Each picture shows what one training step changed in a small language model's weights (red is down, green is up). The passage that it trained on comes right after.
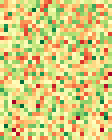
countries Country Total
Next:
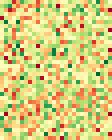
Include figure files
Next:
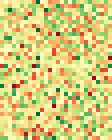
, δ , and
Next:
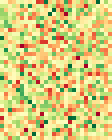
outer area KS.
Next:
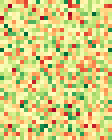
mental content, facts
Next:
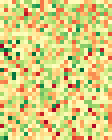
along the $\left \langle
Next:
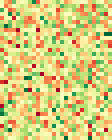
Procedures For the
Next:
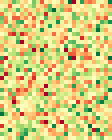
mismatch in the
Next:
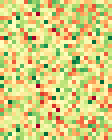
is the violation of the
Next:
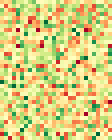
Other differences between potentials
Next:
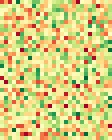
those with chronic
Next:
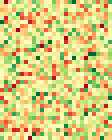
two sets. Each
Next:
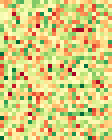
AASC, however,
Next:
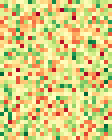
on the MFPT
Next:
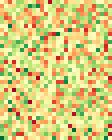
independent correct responses.
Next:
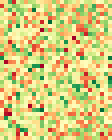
of the spectral density ($\hbar
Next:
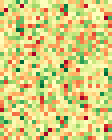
a result of the low value
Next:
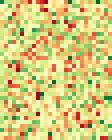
sketch the general
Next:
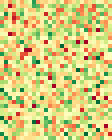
proton spectrum from shock
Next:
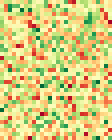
started following a bout
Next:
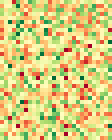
to that species, but we
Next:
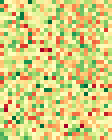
and NATO's
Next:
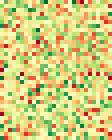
time between the departure
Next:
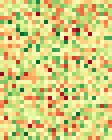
is determined using 15k
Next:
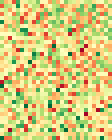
between therapy and
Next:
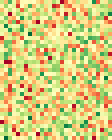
addressing the siloing
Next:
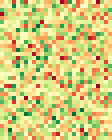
Cauchy stress along
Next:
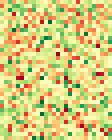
of inherent water molecules
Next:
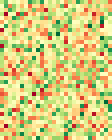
standard one--loop
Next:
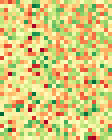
both the frequency of the
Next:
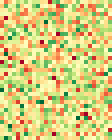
only implicitly enters
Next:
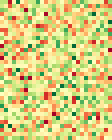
proposed reactions, neutral
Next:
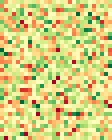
or charge-dependent contributions
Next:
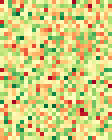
scintillation detectors
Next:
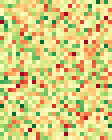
felt that they can
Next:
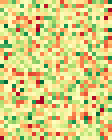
3-brane is
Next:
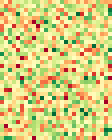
By leveraging these
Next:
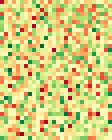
energy resolution to allow shape
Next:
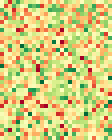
ensure the protection of health
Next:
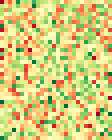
the search image that is
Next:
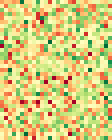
plane. In order to achieve
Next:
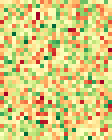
group. With the dual
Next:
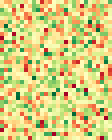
not available. Funding
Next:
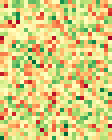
that intraguild
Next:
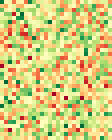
and the ionic
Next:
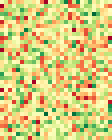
mixed, initial state.
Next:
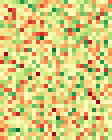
restaurants 2
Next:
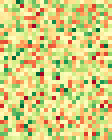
a non free-electron
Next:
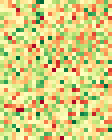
Networks for Time
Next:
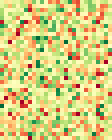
*viz.* g which
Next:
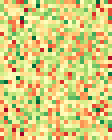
of appendix A of
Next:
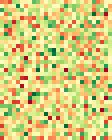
Table 1: Results for
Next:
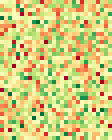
during the inspection
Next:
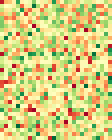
each control point has local influence
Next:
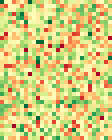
and High Field Physics
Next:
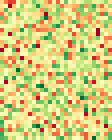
results on the redshift distribution
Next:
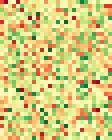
of sample S1 in a
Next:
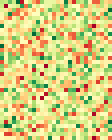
Gaussian wave-packet
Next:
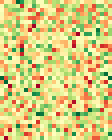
a cluster with radial velocity
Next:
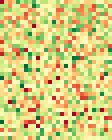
the model can be written as
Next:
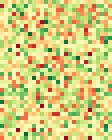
in isolation. For future
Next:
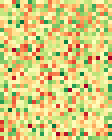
to [1], managerial
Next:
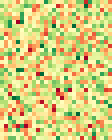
Adjusted R
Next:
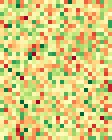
brought up,
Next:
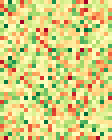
of students' communicative
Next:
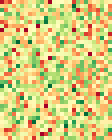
perspective of dynamical
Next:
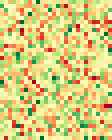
the unseen,
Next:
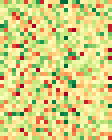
supplies accretion
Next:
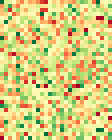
convection can form the
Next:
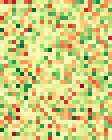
and LTE-M
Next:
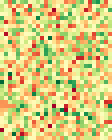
LORD is good;
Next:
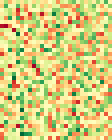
to determine the prevalence
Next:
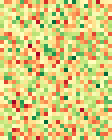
To proceed we observe
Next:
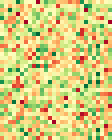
it advocates for
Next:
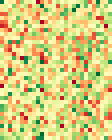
complexity of initial models in
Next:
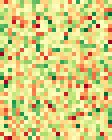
0–1 were classified
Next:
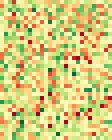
of $K$ is,
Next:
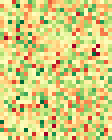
to survive.
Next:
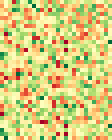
that are directly connected to
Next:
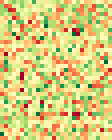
Genetic diversity of
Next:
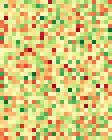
only \begin{eqnarray}
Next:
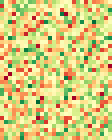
in the DAM Project
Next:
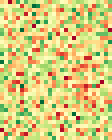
this, we now consider a
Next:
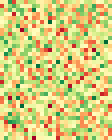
of black holes is
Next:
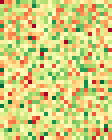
the density distribution in the
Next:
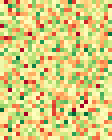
decades have seen a
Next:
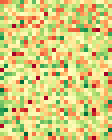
low temperature machining and
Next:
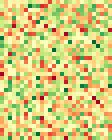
particularly important because accurate
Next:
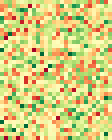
steric clashes
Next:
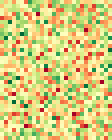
is no evidence for this transition
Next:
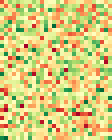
Bell, G.
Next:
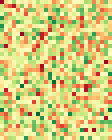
product, Textual
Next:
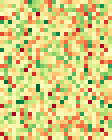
is now immune,
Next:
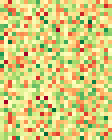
research and other activities. In
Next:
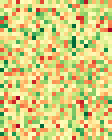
palpation. This
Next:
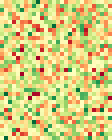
Figure 1 shows the portion
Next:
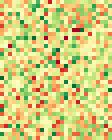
must be interpreted with
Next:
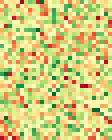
graphite used for the
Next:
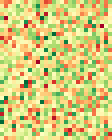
components. Additionally,
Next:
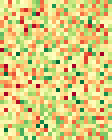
settings. The two
